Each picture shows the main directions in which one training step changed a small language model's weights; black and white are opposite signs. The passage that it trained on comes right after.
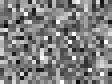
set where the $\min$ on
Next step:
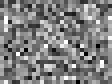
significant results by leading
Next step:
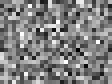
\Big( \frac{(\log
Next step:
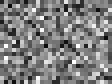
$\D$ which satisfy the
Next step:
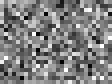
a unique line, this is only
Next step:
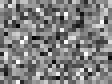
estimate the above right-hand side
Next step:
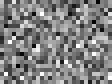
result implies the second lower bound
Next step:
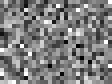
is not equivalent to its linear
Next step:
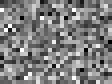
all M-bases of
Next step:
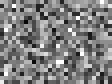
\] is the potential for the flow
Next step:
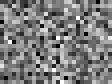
an \(n\)-uniform
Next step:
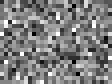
refer to the main text.
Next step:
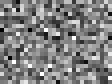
R}$. The determinant of
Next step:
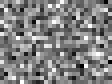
Statement (1).
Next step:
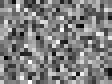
give a theorem about periodicity of
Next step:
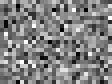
compute the sums of clow
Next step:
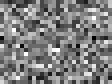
the boundary completion problem. It
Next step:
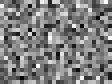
\leq v(c)
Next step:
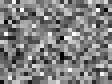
identified with $\C/\langle
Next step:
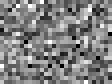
pf.\ of Thm.\
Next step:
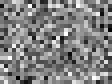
\ \cdot \ \log
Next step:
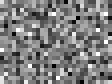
denote by $\F_X$
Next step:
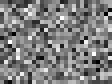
the trajectory passes through
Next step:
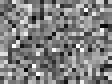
\infty$. EKS is
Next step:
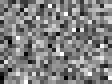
and $\psi_{\theta}$ is
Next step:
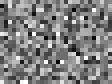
random geometric graph, Poisson approximation,
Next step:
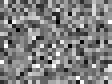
therefore $\mathcal{F}$ has
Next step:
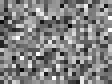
connection with totally skew symmetric
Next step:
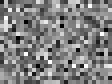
from (ii), or again from
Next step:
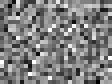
}, \end{eqnarray}
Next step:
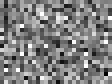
dynamical zeta function, as
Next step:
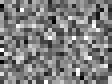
Ndx=1$. Thus we
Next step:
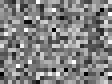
by \begin{equation*}
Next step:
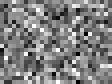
terms. Given the form of the
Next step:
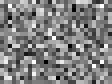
slightly more general case,
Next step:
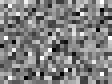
$a$ and is denoted by
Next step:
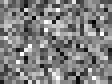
is a function of $\tau$
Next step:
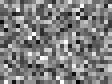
and hence an idempotent
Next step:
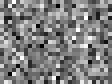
i\leq 6$. It contains
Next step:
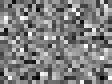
value is crossed,
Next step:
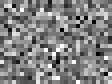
Beta functions approach negative integers
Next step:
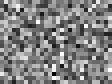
- they come with an
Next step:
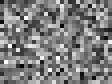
a test-bed because it is
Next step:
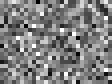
time, the marginal
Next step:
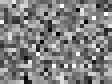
an algorithm to test whether an arbitrary
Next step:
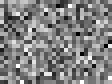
a spacelike slice,
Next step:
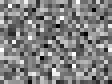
$\varphi_e$ in
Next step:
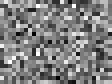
of its reading. \vskip
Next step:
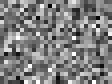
and so for all $\varepsilon
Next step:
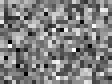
a fractional-step
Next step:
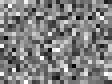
$H_\theta$ and $$
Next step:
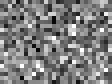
It is said that the manifold is
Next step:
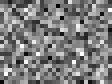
the identity permutation to the
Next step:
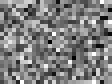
the closure in $X$ of
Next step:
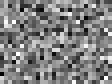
methods for calculating eigenvalues and
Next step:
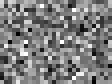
at all points $(x,
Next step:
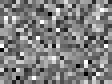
Math. Sci, Int.
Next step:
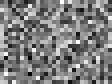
the almost complex structure $J$
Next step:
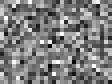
flat Riemannian manifold endowed
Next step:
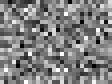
the right and left eigenvectors
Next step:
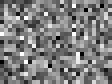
a stronger evidence:
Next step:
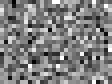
\end{remarks} In
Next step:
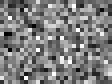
in a GARCH
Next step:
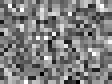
Linear Optimization
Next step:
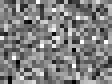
by ${\mathbb R}_ +
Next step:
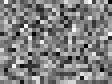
models \endhead Here the base
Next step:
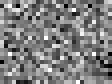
title={Banach Function
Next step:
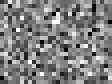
Then $\mathfrak{A}$ is
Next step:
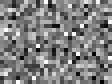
\bigskip The first part of the
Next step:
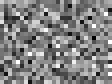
achieve this via the
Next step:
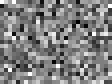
= \mathcal L_I +
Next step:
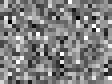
hence, for all $t
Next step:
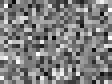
interval $I_i$ to
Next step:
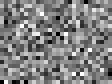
algorithm ran into a time
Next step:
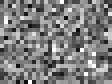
distance-regular and regular
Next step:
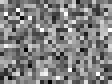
d x^3$ with
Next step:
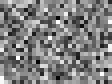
the operator $\Lambda_\nu$
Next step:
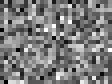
no set $N$ of
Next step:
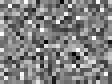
$\exists C>0
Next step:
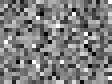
for the Hilbert space $V$.
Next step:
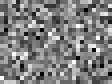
Professor S.
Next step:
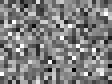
matter through the system and
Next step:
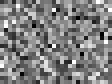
compute the relative errors between data
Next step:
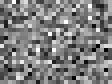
essential spectrum of $H$ and
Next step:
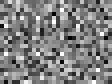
Let $0\ne v
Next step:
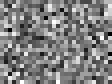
This means that we have an inclusion
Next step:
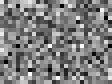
of a $G$-module,
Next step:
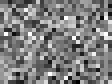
the $p$-adic
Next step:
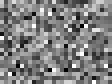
little calculation shows that
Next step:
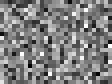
the finite graphs, where the product
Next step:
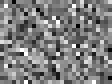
relation. We show that a direct
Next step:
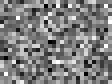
In particular, the article
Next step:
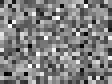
absolutely convergent Fourier
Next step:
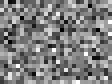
which is flat over $B$.
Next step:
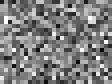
uniform distribution over the unit sphere is
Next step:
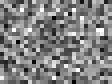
G}$ is equipped with
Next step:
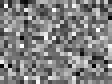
to the Sobolev class
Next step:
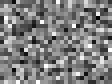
our sample of signal points is
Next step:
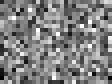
(where $\gamma(E)$
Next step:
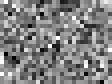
+ I_{7}$ as follows
